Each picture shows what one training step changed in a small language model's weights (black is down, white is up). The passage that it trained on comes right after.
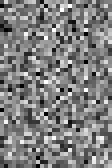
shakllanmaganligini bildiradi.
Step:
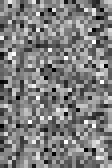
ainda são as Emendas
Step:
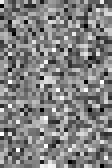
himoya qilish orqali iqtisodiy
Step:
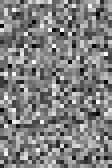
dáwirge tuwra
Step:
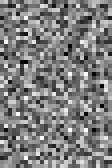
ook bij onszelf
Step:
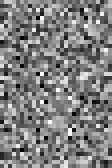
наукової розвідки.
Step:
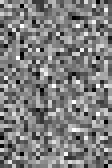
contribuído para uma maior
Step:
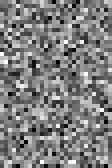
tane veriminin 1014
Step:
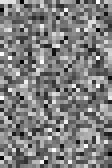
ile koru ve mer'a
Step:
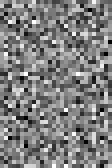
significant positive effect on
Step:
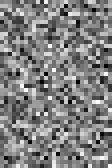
чиққан педагог
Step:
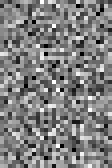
sulfuro de bario
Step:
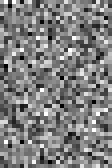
abandoned, lost
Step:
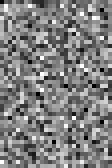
данных, операторы
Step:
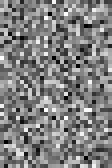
o'rnini topishi;
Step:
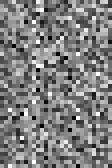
що використовуються в
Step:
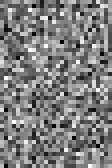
останніх досліджень і
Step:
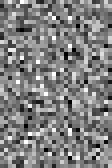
worden gegeven, en
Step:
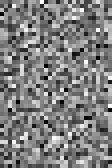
que era vigente na teoria
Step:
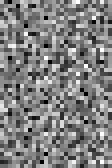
07 de abril de
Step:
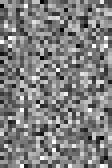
hodisani ham lola
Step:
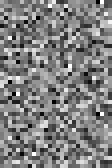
bir qator ekologik hamda boshqa
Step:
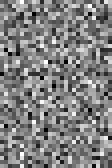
röra sig mot en
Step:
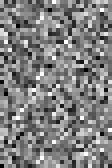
une première étape
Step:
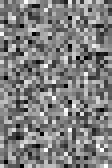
dan het effect van het
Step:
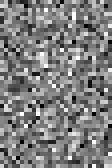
qui les interpellent et
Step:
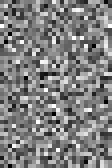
Farg'ona davlat universiteti,
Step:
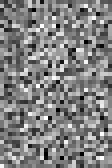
marzo al 22 de marzo
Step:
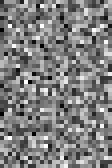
segundos molares
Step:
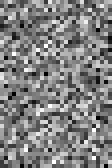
pensar lo que quiera,
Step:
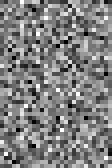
beradigan omillardan yana biri
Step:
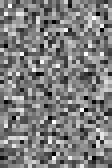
di monitoraggio
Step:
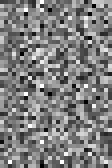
trabajo que debe permitir tanto
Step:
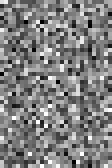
19. Boboyev
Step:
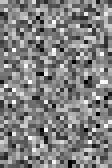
to independently apply
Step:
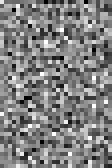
vaziyatga munosabatini,
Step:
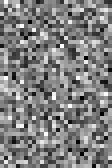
Asosiy faoliyat: -
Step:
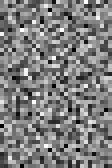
Hot Water Resources,
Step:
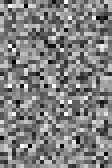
la identidad a ritmo
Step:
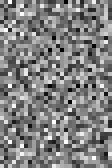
a tensiunii cu
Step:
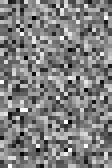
bo'ladigan chiqindilar
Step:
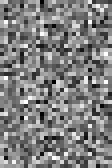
estar no mundo, que o
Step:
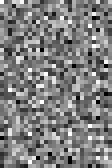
gaz va ko'mir —
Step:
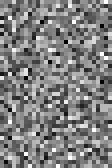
Evidentemente en este caso no
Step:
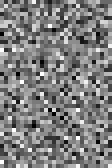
та зменшенню правової
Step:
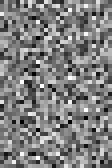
keng qo'llanilmoqda.
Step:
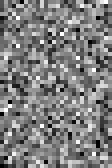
du Complexe de
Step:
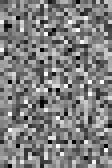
memiliki strategi untuk
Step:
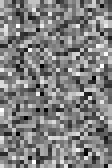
significado de uma regra
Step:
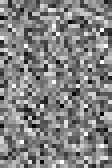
um produto bastante
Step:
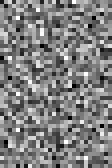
же данной профессии.
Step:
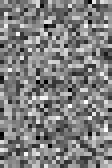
no ensino superior. Quando
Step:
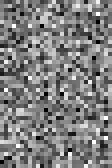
substâncias, além do
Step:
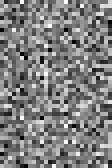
шайтон борлиги
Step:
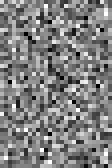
problem of how social relations
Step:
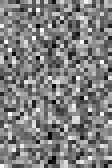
Internet-Conf. with
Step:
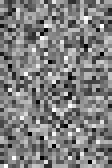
ning rivojlanishi oliy
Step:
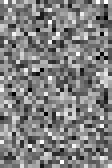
la Mauritanie et à
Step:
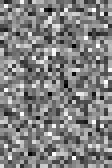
В умовах війни значення
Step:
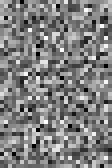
determinar y aclarar.
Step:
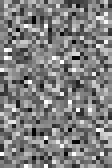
изображение объекта
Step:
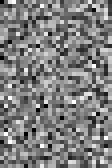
usuario del sistema.
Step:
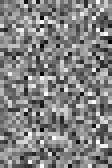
recherche du moindre effort
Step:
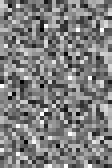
topishiga yordam beradi,
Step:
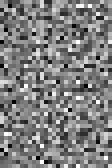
за ціною і часом;
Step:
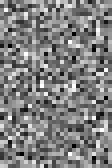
de la intensidad de la
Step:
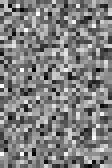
o'qituvchilarining media
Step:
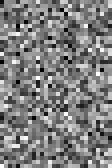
Н. Ф. Введение
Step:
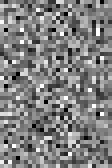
şey, kalıcı
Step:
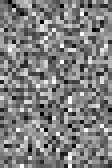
особенности тактической подготовки
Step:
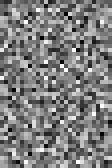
semestre P9 20
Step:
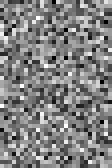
*Administration publique
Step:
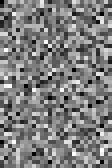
заранее вступил
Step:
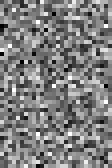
se oponha ao sistema,
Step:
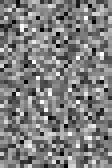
kichik biznes iqtisodiyoti
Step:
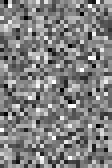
su propio aprendizaje con el objetivo
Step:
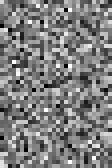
boʻlgan bolalar uchun alohida
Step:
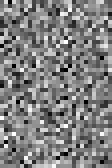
yaqin (masalan,
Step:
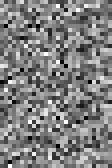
shakllantirishdan iborat. Ushbu
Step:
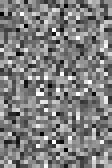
turmush tarzi, hayot
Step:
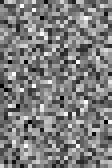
learning strategies can be
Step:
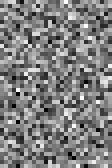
сост. и ред.
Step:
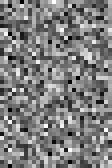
ostida bo'lgan bolalarni
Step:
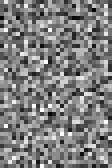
Cuadernos de la
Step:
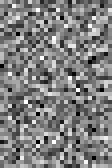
den Rat von Prof.
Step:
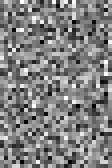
a violência, como acentuam
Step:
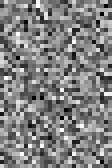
оливы, возраст
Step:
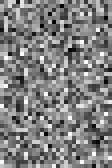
*Blanded Learning*
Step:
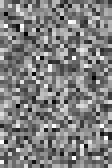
йил 2 августдаги
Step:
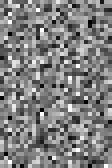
teach-hub. URL:
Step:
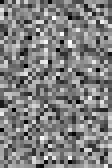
inclusión, un aspecto que
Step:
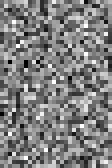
digital que nos permitiu um
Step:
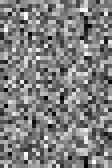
педагогические инновации,
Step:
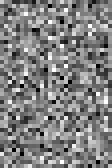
tư nhân có
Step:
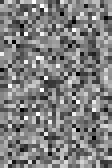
Research (CAR) which was
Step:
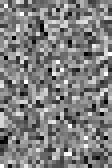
strategiyalari va raqamli texnologiyalardan
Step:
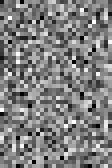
rivojlantirishda raqamli ta'lim
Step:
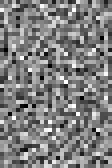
electronice predominând
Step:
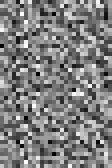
Nam: thư
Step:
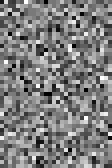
hamkorlik va mintaqaviy
